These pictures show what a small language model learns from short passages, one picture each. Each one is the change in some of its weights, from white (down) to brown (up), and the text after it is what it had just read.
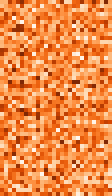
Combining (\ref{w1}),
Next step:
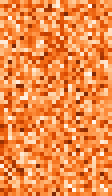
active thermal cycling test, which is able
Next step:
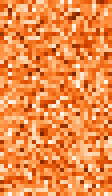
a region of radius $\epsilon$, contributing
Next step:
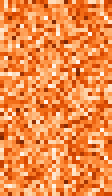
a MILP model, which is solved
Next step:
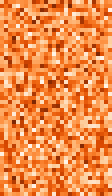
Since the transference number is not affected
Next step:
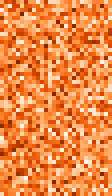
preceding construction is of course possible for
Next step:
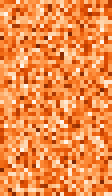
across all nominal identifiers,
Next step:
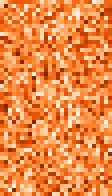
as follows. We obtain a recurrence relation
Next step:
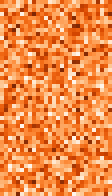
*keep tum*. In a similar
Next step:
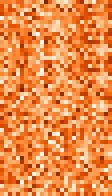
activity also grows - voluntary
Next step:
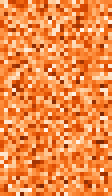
approach increases TCL and provide more optimized
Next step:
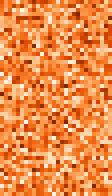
firms will maintain an optimal risk level that
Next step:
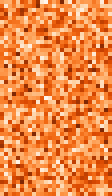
countries with a criterion (score) covering
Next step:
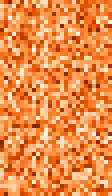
deliverable D8.4 (Data management
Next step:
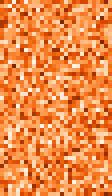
plastic operations, must be determined at the
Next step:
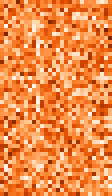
model; organised property crime committed
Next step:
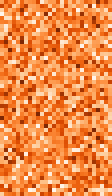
were ended in 2015. The
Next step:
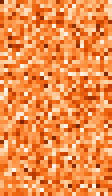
Let $M$ be a complex projective manifold
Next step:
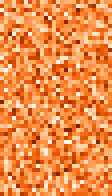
percent (10%) while undergraduate
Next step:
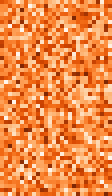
on a laptop [1]. The
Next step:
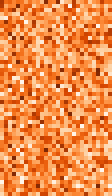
assessed the iodine concentrations of
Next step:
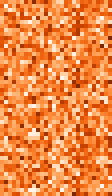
FHN test waveforms. The choice
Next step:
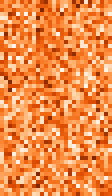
Seifert manifold when viewed as the total
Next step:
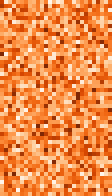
1 (a), where the identification
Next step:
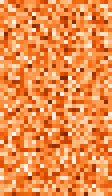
and mutual cooperation among students and teachers
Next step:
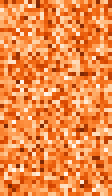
with a good E3c expressed as numbers
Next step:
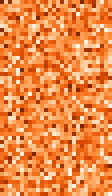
school I sell baked goods
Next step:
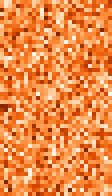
curvature. It is known that closed
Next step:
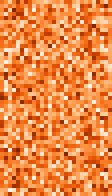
knowledge of test construction procedures in senior secondary
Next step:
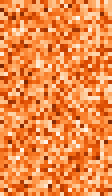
1. INTRODUCTION A nation's progress
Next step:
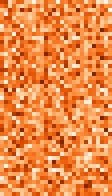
equal distribution of the switching stress on the
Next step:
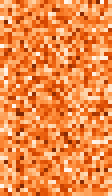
semi-implicit stabilized schemes
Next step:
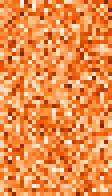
input file of polygon element in the
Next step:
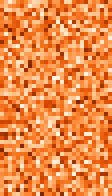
closed form. This allows us to define
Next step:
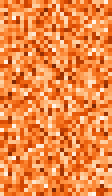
office visits. Microsoft
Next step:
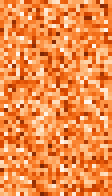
usage are some of the indicators of knowledge storage
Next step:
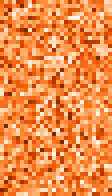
$\D$ is the pull-back
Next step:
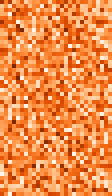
clubs, etc., not just at
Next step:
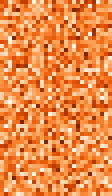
and location were identified (Longo et
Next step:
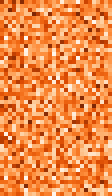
that end. \end{theorem} To
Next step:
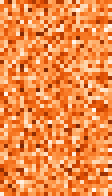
Reserve (GNR) listing
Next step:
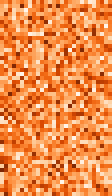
Work is that part of the research contract
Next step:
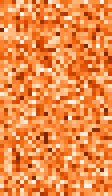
cannot have a critical point $p$ of
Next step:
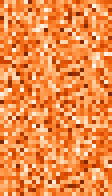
components of $F$ (Thm 2).
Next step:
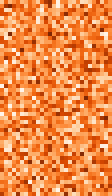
are needed to implement important logic functions,
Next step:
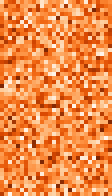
time $k$. In particular, for each
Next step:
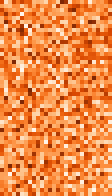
is the mean value of the random process,
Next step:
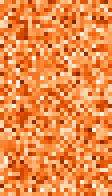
social media platforms: LinkedIn and
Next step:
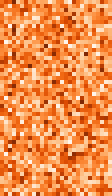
of bentonite for barriers
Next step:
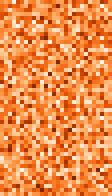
acts and looks like a woman
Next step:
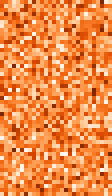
Ito *et al.* also estimated a
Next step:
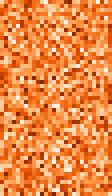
be two multi-sorted structures.
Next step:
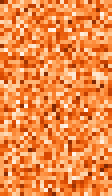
There are plenty of researches
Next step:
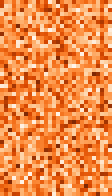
was 0 with an average similarity 100%.
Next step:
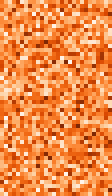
Target Enabling Package
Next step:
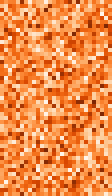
before returning to the same elevation
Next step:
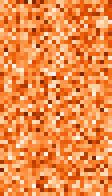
\N$ and any $a\in
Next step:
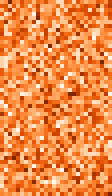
\g$ and adjoint action on
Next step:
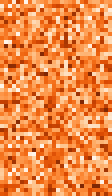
more importantly, they clarify the
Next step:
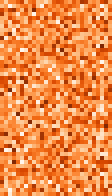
shifting operations repeatedly. Then
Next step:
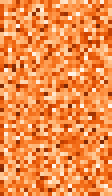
we say that $G$ contains all fractional
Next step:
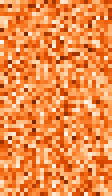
the institutional culture in terms of gender aspects Project
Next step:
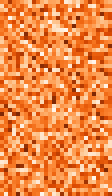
*Fasli*, that for recovery
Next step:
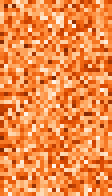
any knot or link. Thus, the
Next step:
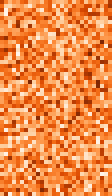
take place in a complex way. For
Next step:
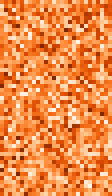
six in larger valleys such as the
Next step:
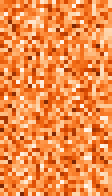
to reduce the overall water and energy consumption in
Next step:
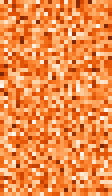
of speech and hearing function
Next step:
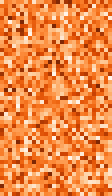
by $F$ is the isonormal
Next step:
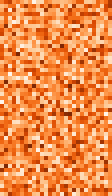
handle easily with horses. A
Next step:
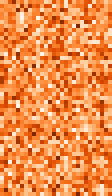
--- in a unified framework, we
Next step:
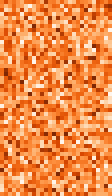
If the first index $s_1$
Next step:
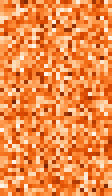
sample of 45 supervisors represented a
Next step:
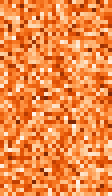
SE Credible interval Among
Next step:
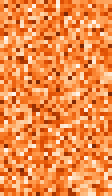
is well known that these isomorphisms exist between
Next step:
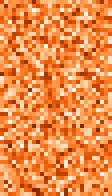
obvious correspondence between the merging disks
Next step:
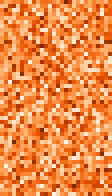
employs a control volume approach to
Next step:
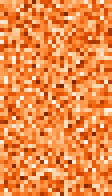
this timestamp has *ns*
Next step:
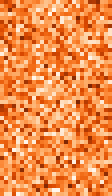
'Type your answer here...'.
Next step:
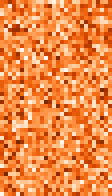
of the limiting diffusion is influenced by
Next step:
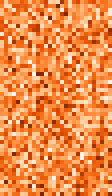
kg/ha and T_2
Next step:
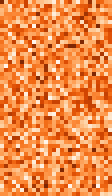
of the diagram associated to $X$ and
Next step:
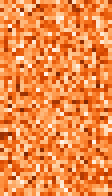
center. If a server runs out
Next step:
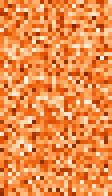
To view a copy of this license,
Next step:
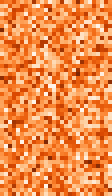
in Turkey IV.
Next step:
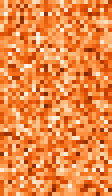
fiber demonstrate the same relation with increasing temperature.
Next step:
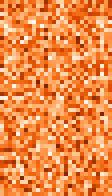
providing the same 12 volts. The
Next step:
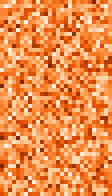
broadcast, interactive, and
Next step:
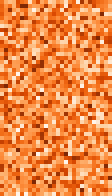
la synthèse, la
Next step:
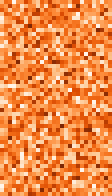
not part of the Rameț project
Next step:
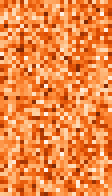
fault zone complexity, secondary
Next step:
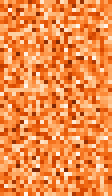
\draw [color=black]
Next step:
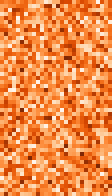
in the field of pedagogical
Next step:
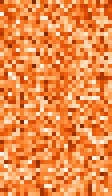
Data analysis utilized a thematic coding
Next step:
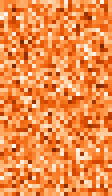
those with less than 14 years of residence
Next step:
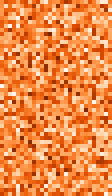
of participatory design. Research data are collected
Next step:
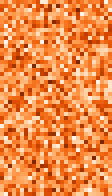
computing the Minkowski distance value between
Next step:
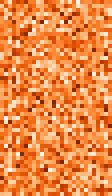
society. He helped to expose the
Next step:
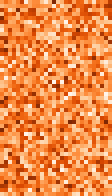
been proposed in the literature. More general methods
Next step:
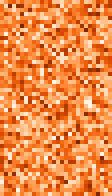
following their translocation into the
